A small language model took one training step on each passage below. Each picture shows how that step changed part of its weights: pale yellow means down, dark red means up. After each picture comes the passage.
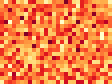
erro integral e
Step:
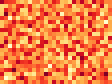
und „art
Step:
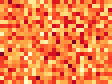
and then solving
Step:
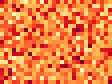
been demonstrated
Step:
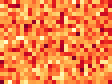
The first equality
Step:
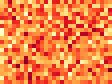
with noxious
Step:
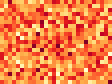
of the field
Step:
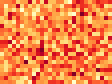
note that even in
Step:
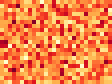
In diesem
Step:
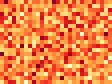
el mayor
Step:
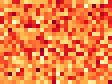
of the wavefunction
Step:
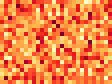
for analyzing
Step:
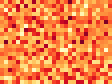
that purpose
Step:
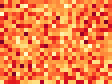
e exige
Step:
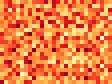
is compact in
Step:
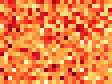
synthesis to
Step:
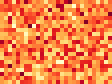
to store
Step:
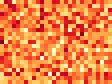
correspond to the
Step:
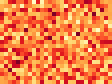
conversion electrons
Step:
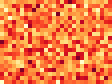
on patient
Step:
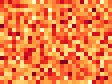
One and
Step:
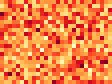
on the random initial
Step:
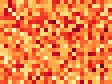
can use the
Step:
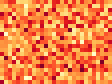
to represent such
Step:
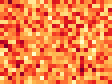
and bulk
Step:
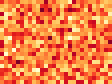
experiencial y
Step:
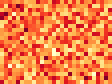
year was the
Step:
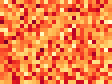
conditional result
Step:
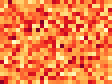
of change of the
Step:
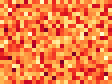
where $X$
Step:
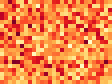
de Informare
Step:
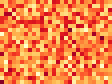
work over any extension
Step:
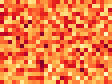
двор и
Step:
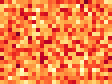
statut special
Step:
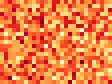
convolution power
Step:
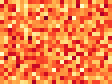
bottom two
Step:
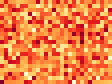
only. The
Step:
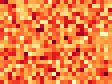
$\psi$ is
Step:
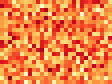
why they
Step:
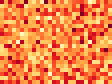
and correspondingly the
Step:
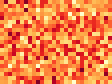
number, we denote
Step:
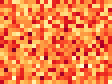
the results in the
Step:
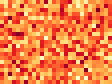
increases with increasing
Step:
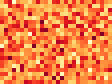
if $n$
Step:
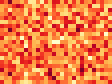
and remains
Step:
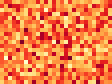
iterations for
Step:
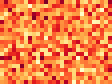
an $X$
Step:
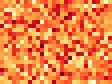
generating an
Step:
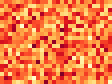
new expansion.
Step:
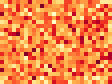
The annotation
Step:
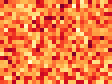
sets might not
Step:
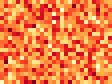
and nations,
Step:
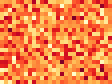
and RDW
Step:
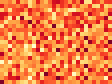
роль в
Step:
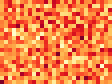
is used in our
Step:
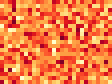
dado en
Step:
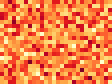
de problemas de
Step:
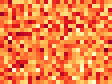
by making use
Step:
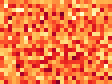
we must understand
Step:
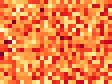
the recent work
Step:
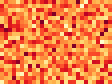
G$ is induced
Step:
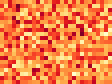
power $\lambda$
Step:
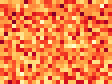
a Strong
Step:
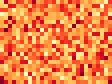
\item The end
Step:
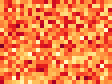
is independent of spin
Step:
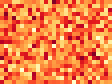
geometry. We
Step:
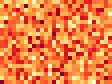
scaling and
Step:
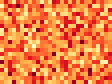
Let us show that
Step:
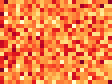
de la el
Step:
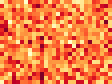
do not interact
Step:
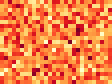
and $\varepsilon$,
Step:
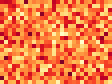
la figura del
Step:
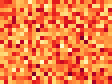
in the table
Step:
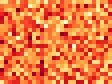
é de suma
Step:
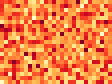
K$ and
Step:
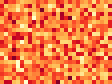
dense in
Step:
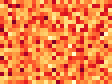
Thus, it is
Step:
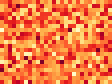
processos de
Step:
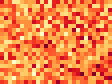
the distance from the
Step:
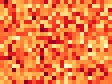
$V$ is
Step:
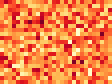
set $\langle
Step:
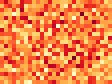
the cell averaged
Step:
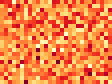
there is some probability
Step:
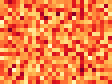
and provide social
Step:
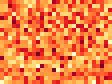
state this, we
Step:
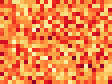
the same charge
